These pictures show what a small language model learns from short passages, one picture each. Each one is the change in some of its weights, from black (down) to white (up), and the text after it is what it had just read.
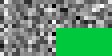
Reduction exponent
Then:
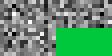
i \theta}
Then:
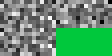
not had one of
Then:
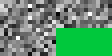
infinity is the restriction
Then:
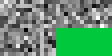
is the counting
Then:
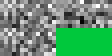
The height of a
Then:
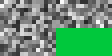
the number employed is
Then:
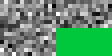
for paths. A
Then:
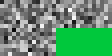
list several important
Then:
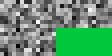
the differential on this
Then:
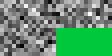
degree $4$.
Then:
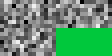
real function,
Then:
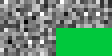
for energy demand,
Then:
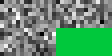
parameters as in
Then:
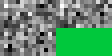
and cusp forms;
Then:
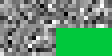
We shortly
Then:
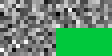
mode $i$.
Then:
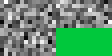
$G$ be
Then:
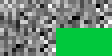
The special orthogonal group
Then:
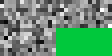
two. See
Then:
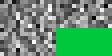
interesting to determine new
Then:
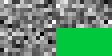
$B$ is
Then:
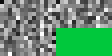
reduction technique for feature
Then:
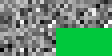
where $U^*$
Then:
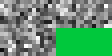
In this case it
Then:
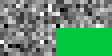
of Simons
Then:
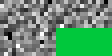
order to determine the
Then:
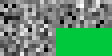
structured as
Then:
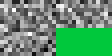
low level control is
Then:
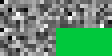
external variables,
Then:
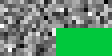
complement condition on
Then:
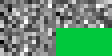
been referenced
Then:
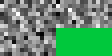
optimizations over the
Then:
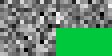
same arguments, in
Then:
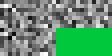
different colours.
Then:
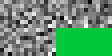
There is however a
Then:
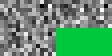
corresponding to the
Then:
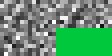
Finite dimensional
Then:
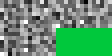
based on Definition
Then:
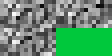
is a metric that
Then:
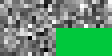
is essential in singular
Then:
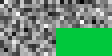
a method based on
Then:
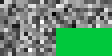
minimal value for
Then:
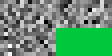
by appropriately
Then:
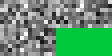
inequality (Lemma
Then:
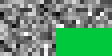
empty boundary and the
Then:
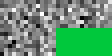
on Automatic
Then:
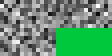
a tractable
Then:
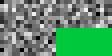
techniques were investigated
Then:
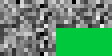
are introduced in
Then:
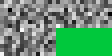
powers of edge ideals
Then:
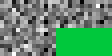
present WG
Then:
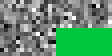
of $\kappa$:
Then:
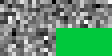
concludes the proof.
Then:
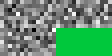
usual scalings to
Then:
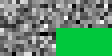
are many related results
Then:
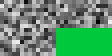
a cyclic graph which
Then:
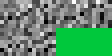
from IPM
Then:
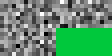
\Z$ we
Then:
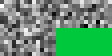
this equation. To
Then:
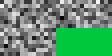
a special column for
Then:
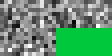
stable limit cycle for
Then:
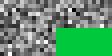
1 from the initial
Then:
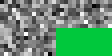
precise. Suppose the
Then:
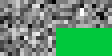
modulo $\hbar$
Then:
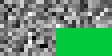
identity matrix as a
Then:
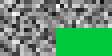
a smooth point
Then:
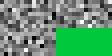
assuming that the system
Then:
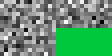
the rod of
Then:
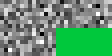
with Examples.
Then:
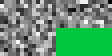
these three theorems,
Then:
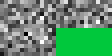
same way as for
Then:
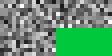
with any bijection
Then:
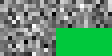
value in equation
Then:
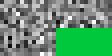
before, the Poisson
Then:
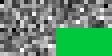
more difficult to
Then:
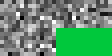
then evaluates
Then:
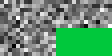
be specified.
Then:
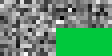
the first jet
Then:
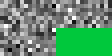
study the existence and
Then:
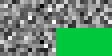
appropriate map. To
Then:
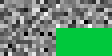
equilibrium, without any
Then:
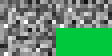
construct the following
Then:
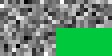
choose and a robust
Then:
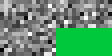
This function is
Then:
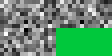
for $j$
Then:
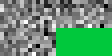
can easily prove that
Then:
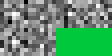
M/\Gamma ,
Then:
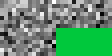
et al in
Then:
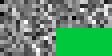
fully faithful
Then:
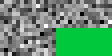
a good approximation does
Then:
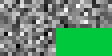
the associated integral with
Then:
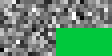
symbol $Y$
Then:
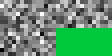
the P-matrix
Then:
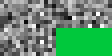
forces that for
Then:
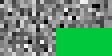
more and more important
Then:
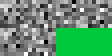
are left to the
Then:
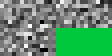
is zero dimensional in
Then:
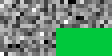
the Todd class
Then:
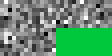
Nash map
